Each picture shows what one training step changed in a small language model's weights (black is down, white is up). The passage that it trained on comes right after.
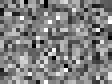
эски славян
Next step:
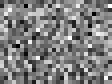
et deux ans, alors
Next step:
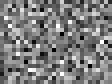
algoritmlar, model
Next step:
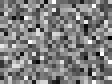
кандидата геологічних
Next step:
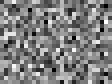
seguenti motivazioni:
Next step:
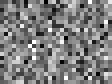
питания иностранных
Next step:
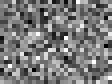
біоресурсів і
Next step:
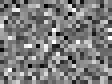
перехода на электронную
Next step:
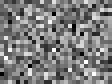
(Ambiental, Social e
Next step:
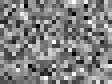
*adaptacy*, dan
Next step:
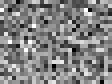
de atraso ao comparar
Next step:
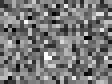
takomillashtirish yuzasidan
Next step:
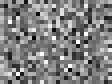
den örtlichen Bedingungen
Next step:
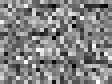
stosunku do programów
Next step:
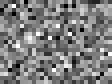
позволит осуществлять
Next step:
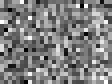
tegadigan joyga
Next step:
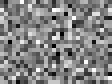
uni loyihalash
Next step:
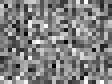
ta'limning yangi shakllari
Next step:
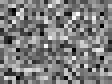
de Atenção Primária
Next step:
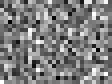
institutsional jarayon sifatida
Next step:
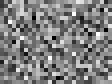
period of local administration was the
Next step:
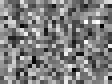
W. Stern, O.
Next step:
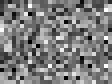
yangi texnologiyalarini ishlab chiqish hamda
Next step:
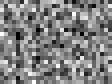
e o avanço tecnológico
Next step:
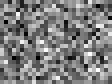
birov emas, aynan
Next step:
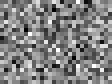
в виду С.Л.
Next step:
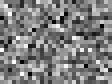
con un único objetivo que
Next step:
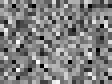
shuhrat tutti.
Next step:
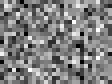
sustainability, economic
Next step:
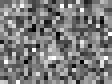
podem ser muito benéficas
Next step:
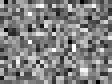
з видів теорії
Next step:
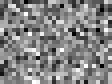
методов. В качестве
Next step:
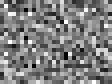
le permitieron trabajar
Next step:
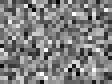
del Derecho internacional
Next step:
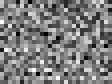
4. Морева Л.
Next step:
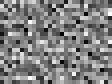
belgilab qo'yildi.
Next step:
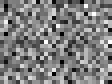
uyushmagan yoshlarning
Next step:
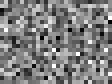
ичида субтотал
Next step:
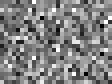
cal, în locurile
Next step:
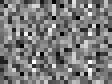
ने अपने
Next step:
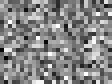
beragam nilai yang
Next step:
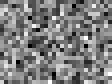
través de sus acciones. La
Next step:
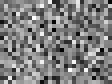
should be developed from a
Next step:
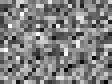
*Перспективи та
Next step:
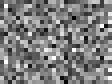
qabaqtıń hár
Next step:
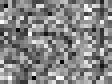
va muvaffaqiyat.
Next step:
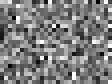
maqsadga muvofiqligi
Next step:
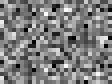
میں بھی
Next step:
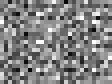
MUAMMOLAR VA
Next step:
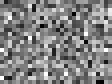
mahsulot tarkibidagi
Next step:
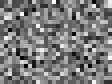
Hozirgi kunda
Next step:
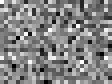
amaliy faoliyatni tashkil etish imkonini
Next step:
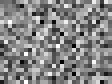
Марьянович Д.
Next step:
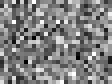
teneur en alcool
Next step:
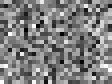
uning turmush tarzi,
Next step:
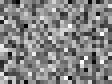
Gerais (UFMG)
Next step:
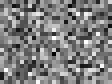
tarihine girmiştir.
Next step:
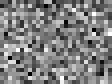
ushırasadı. Bunda
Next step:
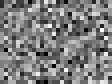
la intención de causar
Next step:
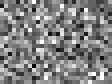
Jurnal sayti:
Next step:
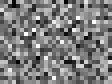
Mechanisms and
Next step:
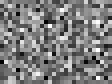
H., Erath, S.
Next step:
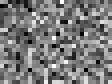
ildiz, poya va
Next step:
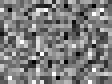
pribegavalo se
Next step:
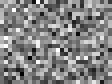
services financiers appropriés
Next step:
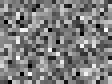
technologies, a list of
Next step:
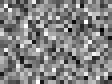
the Readings of our
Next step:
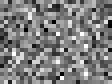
доступ к данным [11,
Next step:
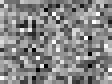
Contemp. Dent.
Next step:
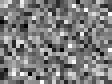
un isologotipo con el
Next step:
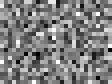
dari informan kunci yang
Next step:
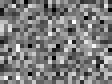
коллегами, не
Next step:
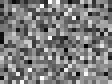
relacionados com os investimentos
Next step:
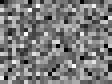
у центральній частині
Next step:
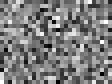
structures to about ten
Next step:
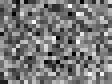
объему подготовленные
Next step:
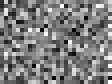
grave es despreciada
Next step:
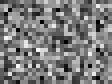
A **dimensão reativa**:
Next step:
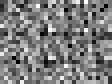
Вопросы питания.
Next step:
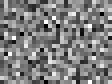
risco de desenvolver sintomas
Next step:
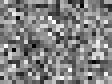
создание отчетов.
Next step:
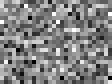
de fonderie le plus
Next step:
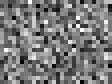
целы для сравнения.
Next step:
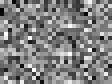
двух или более детей
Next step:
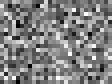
Canbaz, F.
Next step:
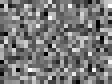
medicinal, se destacado
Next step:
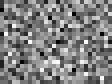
maiores que 6,25
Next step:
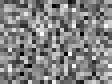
point (PPT) dan
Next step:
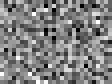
Savings and Credit
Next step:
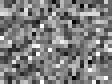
de tous les sujets du
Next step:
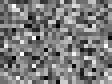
також велика кількість
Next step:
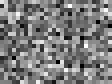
keltirib chiqaradigan
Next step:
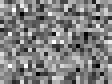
khusus KPK
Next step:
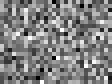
modèles construits pour les
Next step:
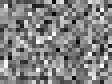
alta quatro dias após
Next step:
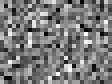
и решения практических задач
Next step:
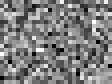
Detalhes do
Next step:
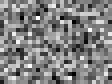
de 8 milhões de
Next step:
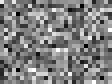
Esselman, P.
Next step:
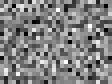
governo parlamentare e
